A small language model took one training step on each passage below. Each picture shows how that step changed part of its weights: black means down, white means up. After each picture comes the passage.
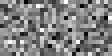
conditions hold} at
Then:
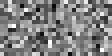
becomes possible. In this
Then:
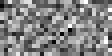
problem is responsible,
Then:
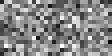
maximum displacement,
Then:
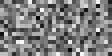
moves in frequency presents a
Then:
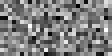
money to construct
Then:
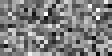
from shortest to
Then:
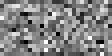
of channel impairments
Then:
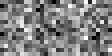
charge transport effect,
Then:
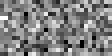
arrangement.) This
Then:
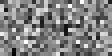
a finite concentration of
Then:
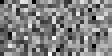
linear version of instance
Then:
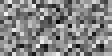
through the application of the
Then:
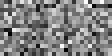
power-law evolution of
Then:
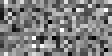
are particularly interested in domains
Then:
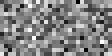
silanol groups
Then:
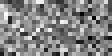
of jumping lines
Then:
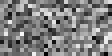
is known about equilibrium fluctuations
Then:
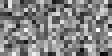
of 15 crossing knots.
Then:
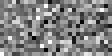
1, for all of
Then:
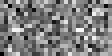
all $t \in
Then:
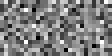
[CR], so we
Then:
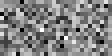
energy astrophysics.
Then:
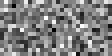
infected setts
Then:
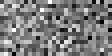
along with a schematic
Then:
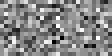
from the competition
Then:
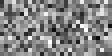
Problem in Recent
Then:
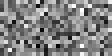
quantify the influence of
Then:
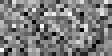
inhomogeneous medium with graded
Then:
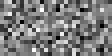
her to choose an
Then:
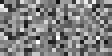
observed pump power shows a
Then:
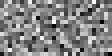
constraints on the possible position
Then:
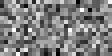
geometry $\Gamma$, we
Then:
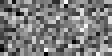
iterative solution best
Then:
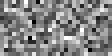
the oral cavity,
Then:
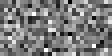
nonlinearity which is
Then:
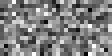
section, we have also
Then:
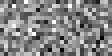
confirmed protocluster members
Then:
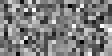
groups. This is an
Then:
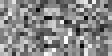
camera far away
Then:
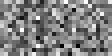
become available by these
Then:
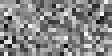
to rapidly mutate itself
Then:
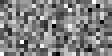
function of $n$,
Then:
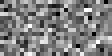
step in the proof of
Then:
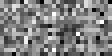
At NLO QCD,
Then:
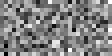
on the general relativity
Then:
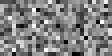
$\underline T$. A
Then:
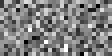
preparatory results below
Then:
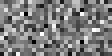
= 1 \times
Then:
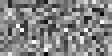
models. Even with
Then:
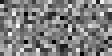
and $p$ be
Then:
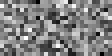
it difficult to optimally
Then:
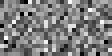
Now $A$ induces
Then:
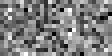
and geometric, where the
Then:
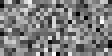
dynamics can be viewed
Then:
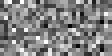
framework, based on the
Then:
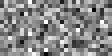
Science Research Program through
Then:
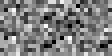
and there is a unique
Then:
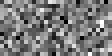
which occurs in particular if
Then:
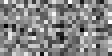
fund groups} The maps
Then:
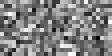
propagating spin wave as
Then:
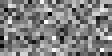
the Baire category
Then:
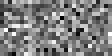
this expression when buried
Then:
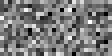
\thmss\ we
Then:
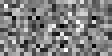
of quantum-information
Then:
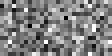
parameters to describe the uncertainties
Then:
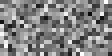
to the emission in each
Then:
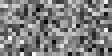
$A$ to be
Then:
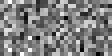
easily relaxed by using
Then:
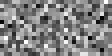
to the convergence rate of
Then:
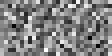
found that this superconductor
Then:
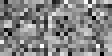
cost of implementation.
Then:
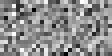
SPR sensors the
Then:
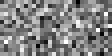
the total population, as
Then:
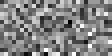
the radiative transfer in
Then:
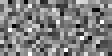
constraint. Spherical one
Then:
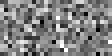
a superfluid
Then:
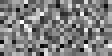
So the assertion follows
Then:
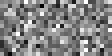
conjectured in various forms
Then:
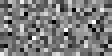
(FPT). On
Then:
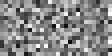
on an arbitrarily
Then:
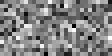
in our implementation.
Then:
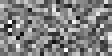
has the following two
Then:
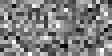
for particular set of parameters
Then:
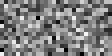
is only relevant for small
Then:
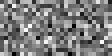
face recognition.
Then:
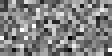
the low luminosity end,
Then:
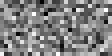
are protected from quantum
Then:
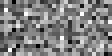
highest priority label
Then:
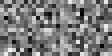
such that $\partial
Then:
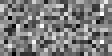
difference to the XC
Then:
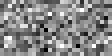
lightcurve, with the
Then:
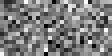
valuable clinical
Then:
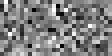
this sense, our approach
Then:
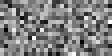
triangle of $G$
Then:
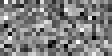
be obvious."
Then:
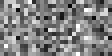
compatibility with
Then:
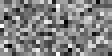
first order in the small
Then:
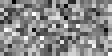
away implementation details,
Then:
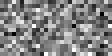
physics, but we can
